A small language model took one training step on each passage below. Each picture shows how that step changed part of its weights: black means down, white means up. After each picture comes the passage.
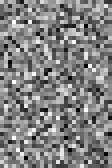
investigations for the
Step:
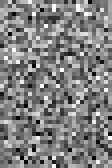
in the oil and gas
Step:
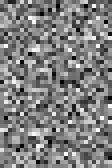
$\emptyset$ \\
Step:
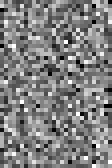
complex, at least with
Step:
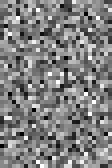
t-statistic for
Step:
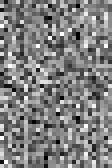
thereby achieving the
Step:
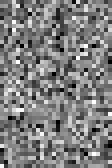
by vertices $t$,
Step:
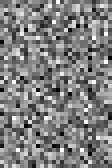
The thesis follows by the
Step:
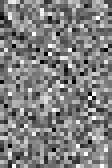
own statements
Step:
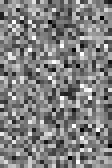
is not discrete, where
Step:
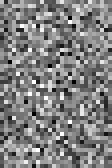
of this program over the
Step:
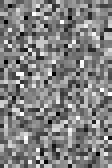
c \\ \end{array}
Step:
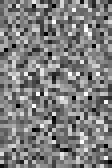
numbers, ${\widetilde
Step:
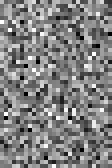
at roughly 60%
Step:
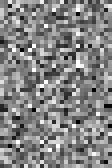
being piled for 24
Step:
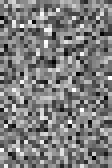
as the divergence of
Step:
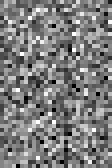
F-pure by Proposition
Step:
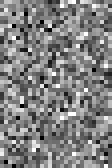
and $Y_0$ are
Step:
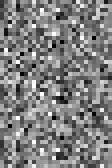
intended to correspond to the
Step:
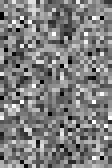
is to determine when communication
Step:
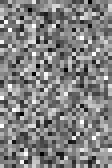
revealed that all the
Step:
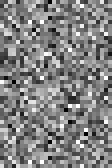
evolution of the distribution of
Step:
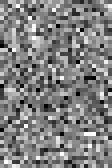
was observed in doped
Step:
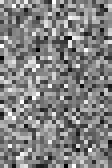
this case is going to
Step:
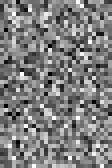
role of characteristic function
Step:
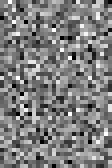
conjecture that, for fixed
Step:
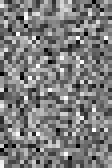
presheaves are taken
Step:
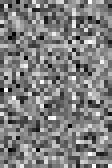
same scale (6.45
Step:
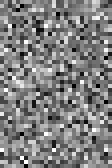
the protein length is
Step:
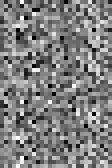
following way \begin{equation}
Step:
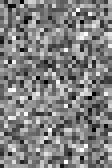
and the separation between
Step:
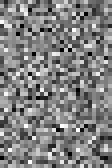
antennae are
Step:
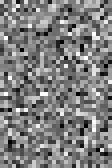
based on 10000 independent
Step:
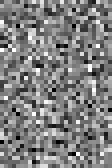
reduced to a few
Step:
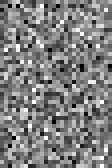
twig dryness
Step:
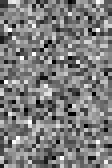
ϕ } .Let
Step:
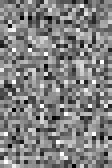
also of the Dalits in
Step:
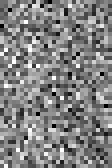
Government to the
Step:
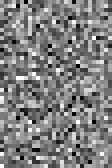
We call a contact form
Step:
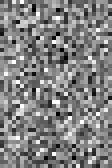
{\cal L} \right]
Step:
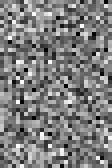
the global key through
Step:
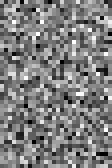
while node-0 and
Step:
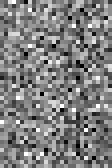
Consequently, the best
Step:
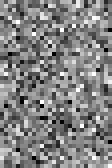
congestion control strategy
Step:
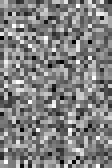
space $W$ with a
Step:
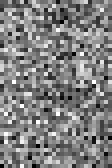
in our Galaxy
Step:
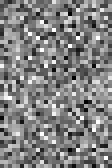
finite. To see this,
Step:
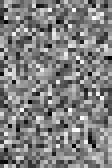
modifying and tracking
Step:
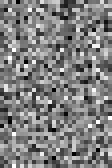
refer to as strong tail
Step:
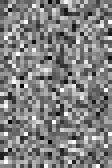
where $n$ is the
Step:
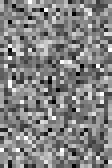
massively influence the
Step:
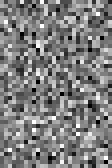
u$. Then, there exist
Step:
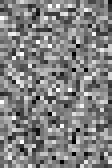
moment sequence $\ba
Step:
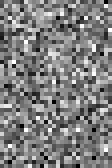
the social temperature. The
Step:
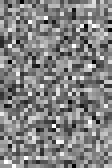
set of maximal power values in
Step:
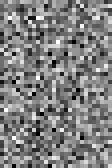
m RMSE with respect
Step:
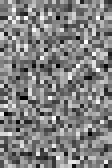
renormalized fields.
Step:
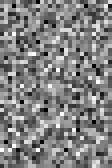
electrodes recorded
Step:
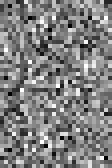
of the conceptual AI
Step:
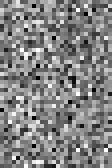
As you see, the
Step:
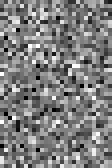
goes from 0 to
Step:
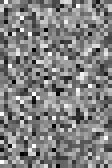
higher redshifts.
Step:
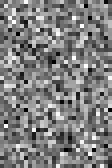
land, respectively. Most
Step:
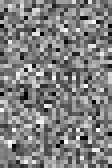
NL, Magnone
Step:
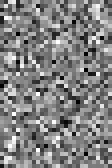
this partition tree we
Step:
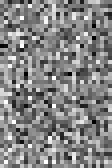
Chen, and C.
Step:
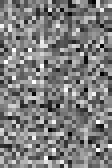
as “Very
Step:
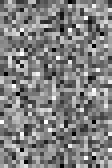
easily see that the
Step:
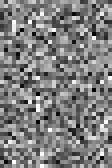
as sufficient for having
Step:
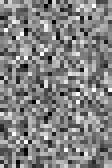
including mixing,
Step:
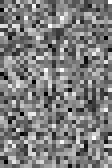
resource allocation
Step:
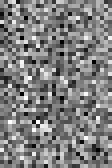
using one of the methods that
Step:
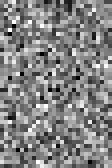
years. Just over
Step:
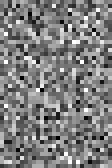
curves. Different
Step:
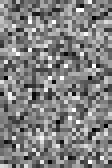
in place of $K$,
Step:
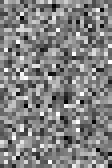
and S.\ Peris for
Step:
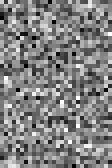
included in $P$. Then
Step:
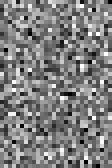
theorem, the more involved
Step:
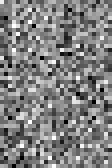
for new devices.
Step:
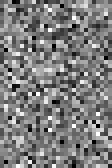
the disk $|z|\leq
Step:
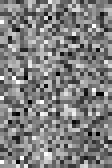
the amorphous spectra we
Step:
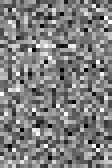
a beta-blocker
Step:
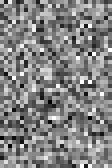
dataset used in Fig.
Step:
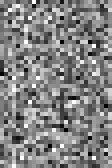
can be ascribed to
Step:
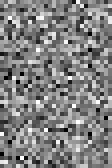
mechanism. It is
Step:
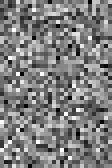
This study examined the
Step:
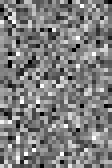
becomes better at
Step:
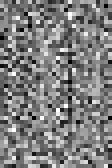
of hydroxyl
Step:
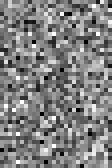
same property. Now let
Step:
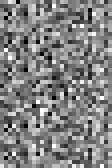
be adapted to a
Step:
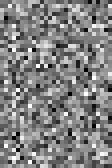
a model considered by Robe
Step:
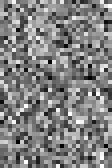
to be tracked and
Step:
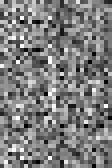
is computed by measuring the
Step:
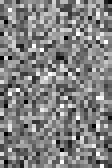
distribution determining, such a
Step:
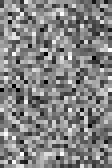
themselves without the
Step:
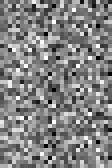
numbers may be
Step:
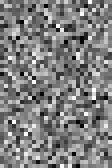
use an e-learning
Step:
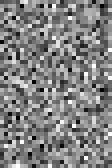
$t(1 \rightarrow
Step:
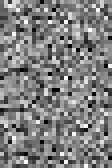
University, Singleton
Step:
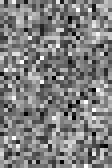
The following lemma should be
